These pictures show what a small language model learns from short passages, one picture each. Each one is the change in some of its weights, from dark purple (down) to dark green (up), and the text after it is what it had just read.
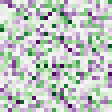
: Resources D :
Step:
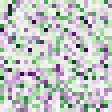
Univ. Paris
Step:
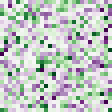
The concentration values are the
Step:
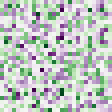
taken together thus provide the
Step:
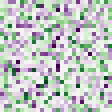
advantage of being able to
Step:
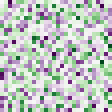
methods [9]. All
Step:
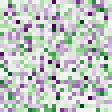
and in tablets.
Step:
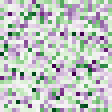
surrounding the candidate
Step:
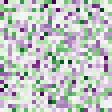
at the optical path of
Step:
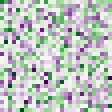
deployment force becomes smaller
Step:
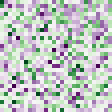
odd Poisson bracket
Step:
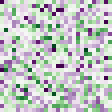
$f^*$ is unique
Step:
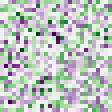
to the original article for
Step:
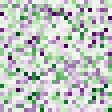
Rome Rome,
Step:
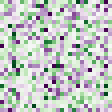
benefit from generalized linear
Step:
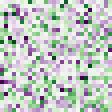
\le 1$ and
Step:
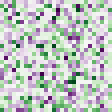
_k \rightarrow
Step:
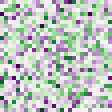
that the reduction potential of
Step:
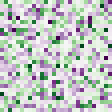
of students' soft
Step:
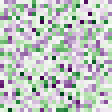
pressure coupling method, and
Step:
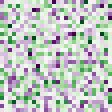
Instead, the
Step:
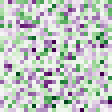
random linear operators.
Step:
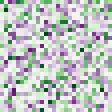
on the processors of
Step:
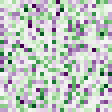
attempt and found some
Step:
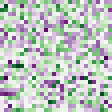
with the evolution of
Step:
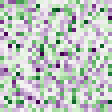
of multiple phases with lattice
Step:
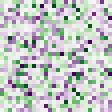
in obese mice
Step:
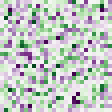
various clinical manifestations
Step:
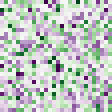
requires, from an AI
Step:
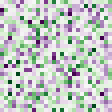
flow problems, and given
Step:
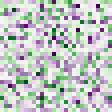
energy of 14 TeV
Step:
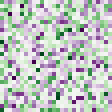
because the resulting distance is
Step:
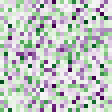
valuable and useful when
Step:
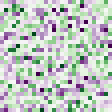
fed from an
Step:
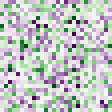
Matsuo's system
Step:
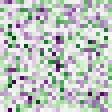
side to reduce the effective
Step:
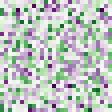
the overall spectrum and thus
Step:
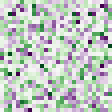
desirable and others
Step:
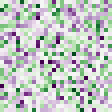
than that in absence of
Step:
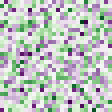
quantum homogeneous vector bundles
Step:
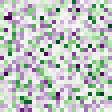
an anti-automorphism
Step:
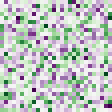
our tuning experiment.
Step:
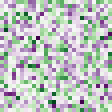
the proof of Theorem
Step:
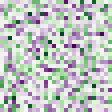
Learning}. \newblock
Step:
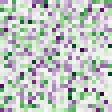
and sixties, interesting
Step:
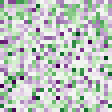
of large particles interacting
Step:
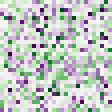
proportions of components)
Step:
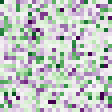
sources of displacements
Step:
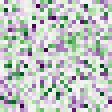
for every one of the
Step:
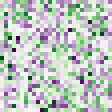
the women can be
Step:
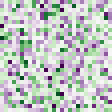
similarly to common rice
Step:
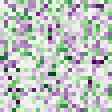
the language of representation
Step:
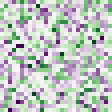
uses the fact that
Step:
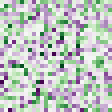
have combined the concepts of
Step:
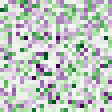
by a factor of about
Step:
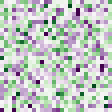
$K$) is defined
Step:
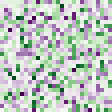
examples are presented.
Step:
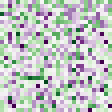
Our conclusions are as
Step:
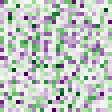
Note that these results are
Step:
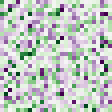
down elsewhere.}
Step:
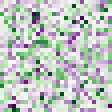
optimisation. Parameter
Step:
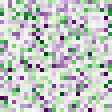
The stripes in the
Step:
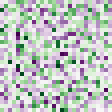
that in some particular experimental
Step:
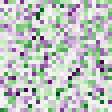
organisation than all
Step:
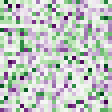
we see that the stars
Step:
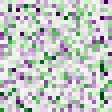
a similar we find that
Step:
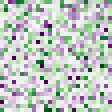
on earth.
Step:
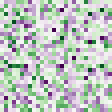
the present economic stand in
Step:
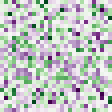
the absorption of iron
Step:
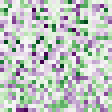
completion times have long
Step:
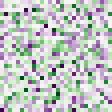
used for diagnosis and
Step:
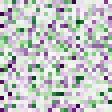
node function is roughly
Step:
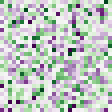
membrane could be
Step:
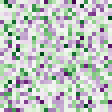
deRham complex
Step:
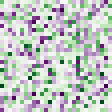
multivariable operator
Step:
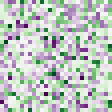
form along the trajectory of
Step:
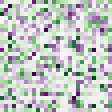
function:** she has normal
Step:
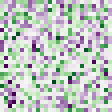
the tooth cross section
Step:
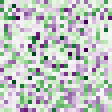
interpreted as new
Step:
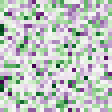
acid in the presence of
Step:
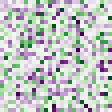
done in parallel. In
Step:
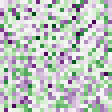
the rural road
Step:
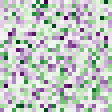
the second equality we used
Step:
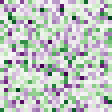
On the other hand if
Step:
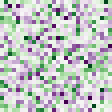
(2) we see
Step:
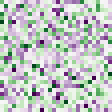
been published [5].
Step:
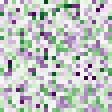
let $\mathcal X$
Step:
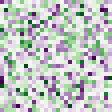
it is clear that for
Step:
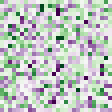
to take care of curvature
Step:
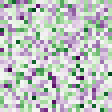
of the barrier's
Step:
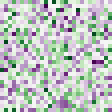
a producibility channel
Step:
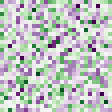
sign of the energy,
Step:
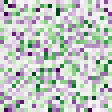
arbitrary. According to Lemma
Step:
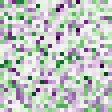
of the authors with respect
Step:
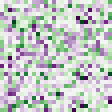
equations for $A$
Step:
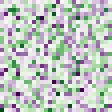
Recall that the
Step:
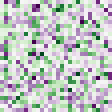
Marie Byrd
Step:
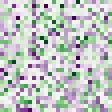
stations, as well
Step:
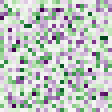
so small that $
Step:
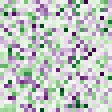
tip positions at
